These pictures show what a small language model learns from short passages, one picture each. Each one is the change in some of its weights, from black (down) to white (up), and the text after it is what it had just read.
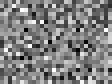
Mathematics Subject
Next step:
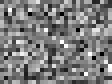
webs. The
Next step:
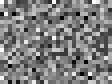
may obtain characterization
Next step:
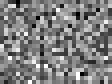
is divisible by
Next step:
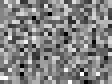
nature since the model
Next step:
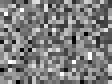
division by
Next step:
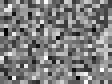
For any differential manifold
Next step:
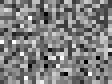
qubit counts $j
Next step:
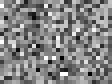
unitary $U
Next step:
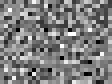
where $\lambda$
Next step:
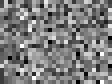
steepening in
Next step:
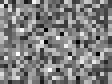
it is clearly
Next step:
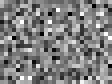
earned the
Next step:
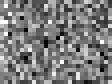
model of partitioned
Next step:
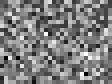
the conditional similarity
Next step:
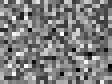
not a good
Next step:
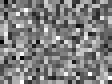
maximal Hilbert transform \[
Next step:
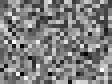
the behavior of the
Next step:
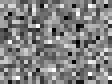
space norm is the
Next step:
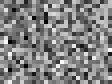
particle masses get restricted
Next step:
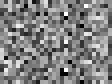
Phase I.}
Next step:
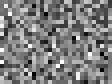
of optimization algorithms for
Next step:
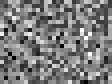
the following fundamental theorem
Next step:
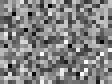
using law of large
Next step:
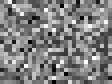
by a smoothing
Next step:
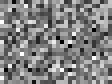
similarly we write
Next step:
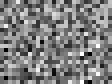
each other.
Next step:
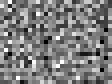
consideration of interaction
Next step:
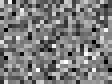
equations on each arc
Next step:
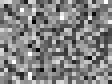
first class constraints,
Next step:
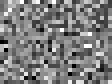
that $\sum
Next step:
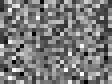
or the case of
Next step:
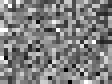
result, the kernel
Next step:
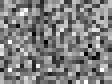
center of the
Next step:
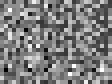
where we introduced the
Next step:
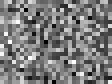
of such system is
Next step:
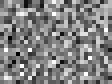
velocity profiles plotted in
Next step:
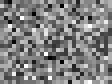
propose a Markov
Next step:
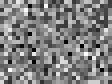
considering the effects of
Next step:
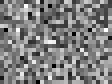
to feed both the
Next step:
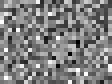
are plotted in
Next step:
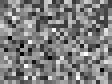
the form of a
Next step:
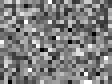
study the infrared
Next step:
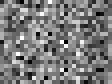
Silla Observatory
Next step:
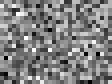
source fixed at a
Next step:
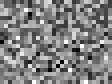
In the framework of
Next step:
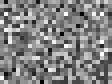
hash function
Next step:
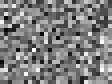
function of these lengths
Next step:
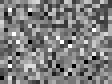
we utilize the
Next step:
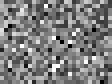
law behavior we see
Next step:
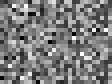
{\it stationary
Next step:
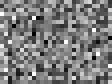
$ constructed out of
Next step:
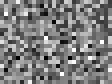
height $\kappa$
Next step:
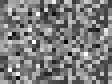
on the presence of
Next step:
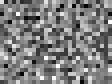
the simplicial
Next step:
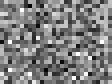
values of the
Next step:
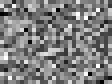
distance is known,
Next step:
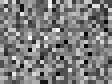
\text{ and
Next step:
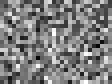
the closure model
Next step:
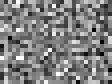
both assessments included
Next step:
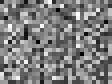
is large enough that
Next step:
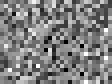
under the proposed
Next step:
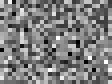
equations are integrated by
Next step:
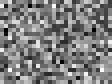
proof for the
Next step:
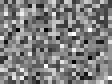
angle $\alpha$
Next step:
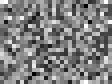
the filter property,
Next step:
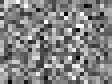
and CNPq
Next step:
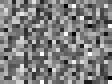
system level thermal
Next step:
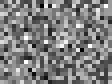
subspace parallel to a
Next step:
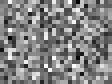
and hence decrease
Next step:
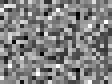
was obtained for general
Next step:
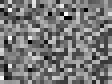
we have four
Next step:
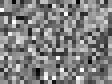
AMR consists of
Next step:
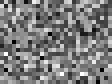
it into two or
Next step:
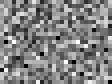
system can be easy
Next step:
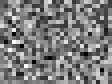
the case of a
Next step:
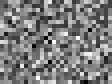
the bias terms of
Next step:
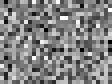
0$ so that
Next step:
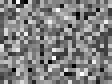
is given by using
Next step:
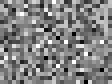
henceforth have
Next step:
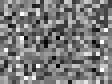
between zeros of the
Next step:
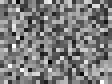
\noindent where
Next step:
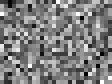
is almost flat and
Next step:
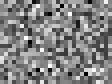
In region one,
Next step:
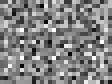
produce sizes that follow
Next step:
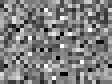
$\Phi$ is
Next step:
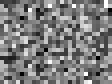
an opposite almost
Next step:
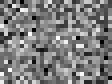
quantum state of the
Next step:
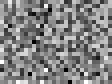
extends the classical
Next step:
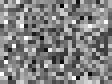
a face of each
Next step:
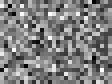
one can define the
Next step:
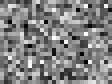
Operator and
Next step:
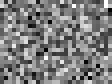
an integer number.
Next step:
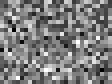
the proof is identical
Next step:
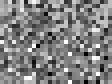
depending on the roots
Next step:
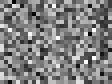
algebraic group and
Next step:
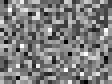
for the other
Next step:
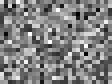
is done at the
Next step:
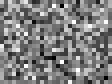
is a section of
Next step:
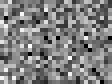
point which connects
